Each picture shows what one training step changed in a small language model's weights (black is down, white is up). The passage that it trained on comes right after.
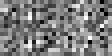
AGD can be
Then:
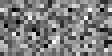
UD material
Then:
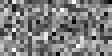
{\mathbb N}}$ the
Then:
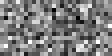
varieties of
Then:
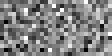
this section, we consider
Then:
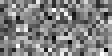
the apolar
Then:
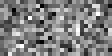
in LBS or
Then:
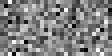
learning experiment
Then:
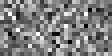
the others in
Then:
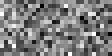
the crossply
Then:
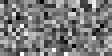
time. It was
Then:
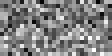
used for an effective
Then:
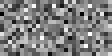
object composition and
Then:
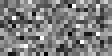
there are many smooth
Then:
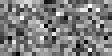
play a role
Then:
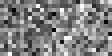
in the sense
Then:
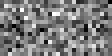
prime. We use
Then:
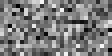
two genuine
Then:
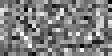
GFR less
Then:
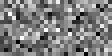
the percentage of
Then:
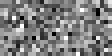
number of DoF
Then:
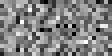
$\lambda$ is a
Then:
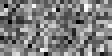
technique from 14
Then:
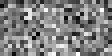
functional derivative of
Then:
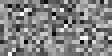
experiments is that
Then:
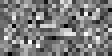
we may take
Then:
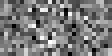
to day) -
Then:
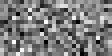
on Figure 1.
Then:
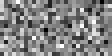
In addition, under the
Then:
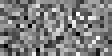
spacing of the
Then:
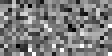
as well. 3.
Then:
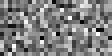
these properties; this follows
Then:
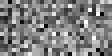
0]$, respectively.
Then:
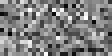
remains is to
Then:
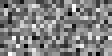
have brought into
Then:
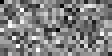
representation turns
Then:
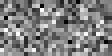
local analogue of
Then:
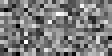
higher than $\alpha
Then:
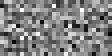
borrowers in
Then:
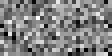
$$ Finally,
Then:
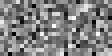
c_i \leq
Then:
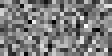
nodes, where
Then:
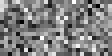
The multiplicative
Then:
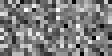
increase in the number
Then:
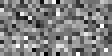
for Networks of
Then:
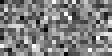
the above table,
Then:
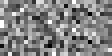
her the first
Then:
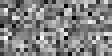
has the following result
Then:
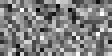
my sincere
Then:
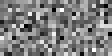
a unanimous
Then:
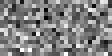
then the pair
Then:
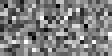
become a theorem,
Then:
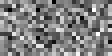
my teacher
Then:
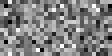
learning in the
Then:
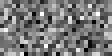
which factors or
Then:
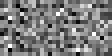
its applicability in
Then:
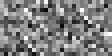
Although the
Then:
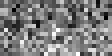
to the theory of
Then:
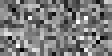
in Figure 3.
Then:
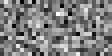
movement of
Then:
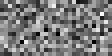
privacy is
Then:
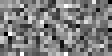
doit contenir
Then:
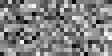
other agents' possible
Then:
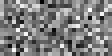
= standard deviation
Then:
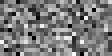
for floors,
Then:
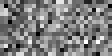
translation, and
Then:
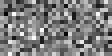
the CPC.
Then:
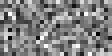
the result of a sequence
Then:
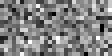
in transfer of
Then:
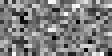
independent random variables
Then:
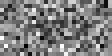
PMP west
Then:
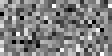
U_P \cdot
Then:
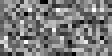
is impossible to
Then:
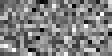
example, for the
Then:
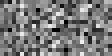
singular values,
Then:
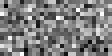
location of
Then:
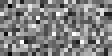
impact on
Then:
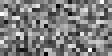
bundle by
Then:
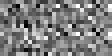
154 analytical
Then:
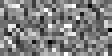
the indigenous
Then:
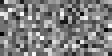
structures like
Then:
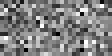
sign is equal to
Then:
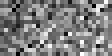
together with some
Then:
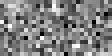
sown on a
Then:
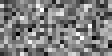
wide array of
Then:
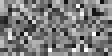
MXene in the
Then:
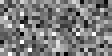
List of used
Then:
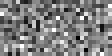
power series
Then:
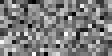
and utilizing
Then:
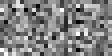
develop from alterations
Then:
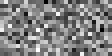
turnover is a
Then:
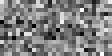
For binomials
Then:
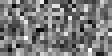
points, etc.,
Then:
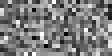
involves the significant
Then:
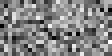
let $g\in
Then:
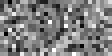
time interval,
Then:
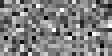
a young
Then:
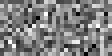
the convergence being
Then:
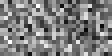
complex structure in terms of
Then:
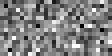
area ratio
